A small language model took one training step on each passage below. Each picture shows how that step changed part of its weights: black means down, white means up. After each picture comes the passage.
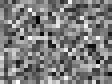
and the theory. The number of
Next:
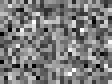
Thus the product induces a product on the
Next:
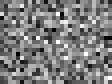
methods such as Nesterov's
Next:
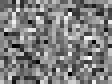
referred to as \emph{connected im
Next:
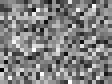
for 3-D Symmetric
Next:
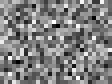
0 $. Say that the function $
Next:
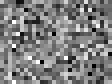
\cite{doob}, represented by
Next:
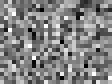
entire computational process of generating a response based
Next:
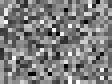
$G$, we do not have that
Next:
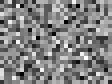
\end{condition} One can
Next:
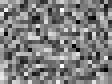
to 1. \end{enumerate}
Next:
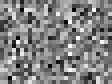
We choose a smooth cut-off function
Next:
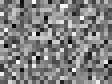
we detail in our proposal.
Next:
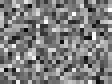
Q'\rangle)$ for finite extensions
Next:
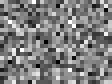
heuristics in the existing
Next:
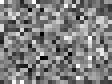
given by a finite set $\mathbbm
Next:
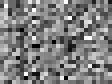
the main keys to prove this
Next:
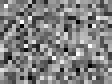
the action of $\tau \in
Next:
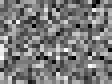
one of: the complete graph
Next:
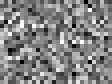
\kappa^2 - \varepsilon
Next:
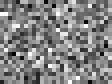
R$ is said to be an
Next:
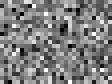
ordered graphs) are algebraic numbers and that
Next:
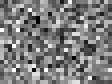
and the kernel is contained in both
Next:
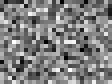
face, up to a uniformly finite rank
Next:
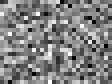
(\ref{e2}) follows by
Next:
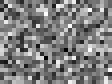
which is our main concern. The
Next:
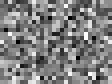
To understand how the first-order coupling
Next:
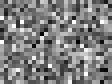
clasper}, which is a
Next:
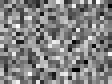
consumption of resources and more
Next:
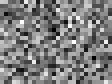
are no disturbances and
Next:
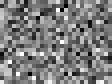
fixed points of $B^2$
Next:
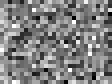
identical to the one in Section 5
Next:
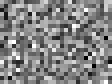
\end{equation*} \smallskip We
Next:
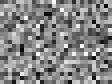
author (\cite{Km}).
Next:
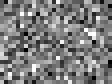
a graph, a hypergraph, or
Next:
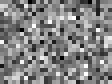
measurement accuracy of instruments to measure
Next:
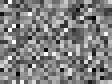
this paper, a recently proposed computational
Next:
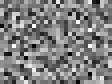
signals in $\{0,\pm
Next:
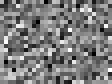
$H_1$ is any fixed
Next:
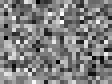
$b_2$ differ only in
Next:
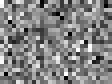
Theorem 10.2.} {\sl There
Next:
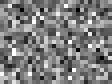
Since we are assuming that the group of
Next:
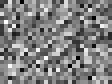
different, our definitions are well posed
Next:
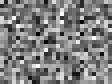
$X$ has at most
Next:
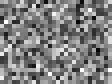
any geometrical or symmetrical structure in
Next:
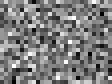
answer by privately obtaining a
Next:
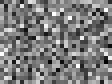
G$. If $G$ is a
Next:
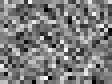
\] The number of fixed points can be
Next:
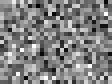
version $(P_{\varepsilon,h})$
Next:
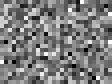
one more stabilization on the knot
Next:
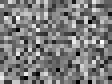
the type of stochastic Volterra equations
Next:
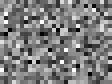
$J(z)$, are only invariant
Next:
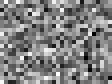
0. \] The tangent space of
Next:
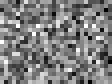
many different areas in Science and
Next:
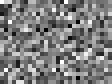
Z)$ forms a neutral
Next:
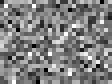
$\lambda$ is referred to as a
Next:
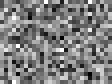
basis. In this way, the discrete
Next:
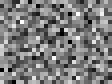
if R.H.S. of
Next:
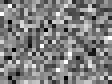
may assume that $\alpha$ is
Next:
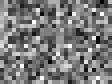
shows that if a group $G$
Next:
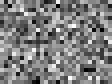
into $p$ parts} is an
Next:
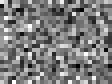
\eeqna so that
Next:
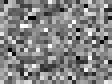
point, then any cohomologically
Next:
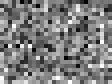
relative to* *the field $k
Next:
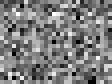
defined on the range of~$l$
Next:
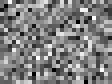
$[\varphi]$. \end{proposition}
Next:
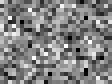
downward by $a_n$),
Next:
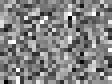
for multiple discontinuities in
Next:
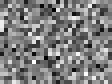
space $X$, the following conditions are
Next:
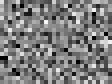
\begin{theorem} Let
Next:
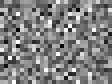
\begin{all}{Theorem 2}
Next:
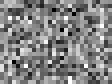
process. Here, we consider the problem
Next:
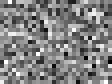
\end{pmatrix}, \qquad
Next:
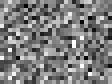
a new skeleton motion given by
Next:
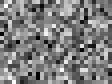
the case $k=3$ proven
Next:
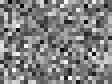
of asymptotic solutions is used to prove the
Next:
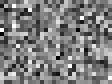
the classification problem over the square
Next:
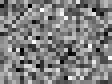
base change) and taking the cohomology class
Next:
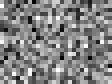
Technology of China,
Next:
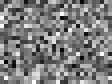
eigenvalue of $U$. Thus the associated
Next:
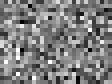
has metric signature (-,+)
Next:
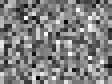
the MLE of the scale parameter
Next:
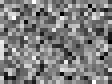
group of a $n$--dimensional manifold
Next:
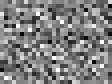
\section{SAMA in two
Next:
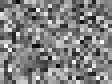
the quasi-isometry induced by
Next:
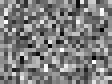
$B$, and write $B
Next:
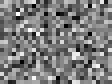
T &= \Delta T + M
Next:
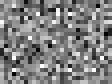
degenerate Frobenius manifolds and the factors with
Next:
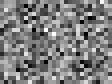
a Lipschitz continuity condition introduced in
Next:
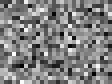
Meanwhile, Wei and
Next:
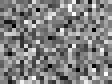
satisfies \begin{eqnarray*}
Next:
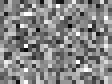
the Cauchy Schwarz inequality, it follows
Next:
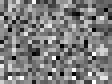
will be those $D$ which
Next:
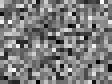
moving average processes driven by a
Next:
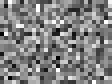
C}, J)$, we would like to
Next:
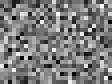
regarding the remaining level of
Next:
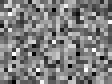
where the smaller term steps through all positive
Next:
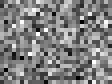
the inequality $ f(y)\geq
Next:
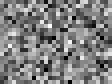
various $s$ values on
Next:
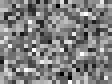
\beta_j - k)$ acting
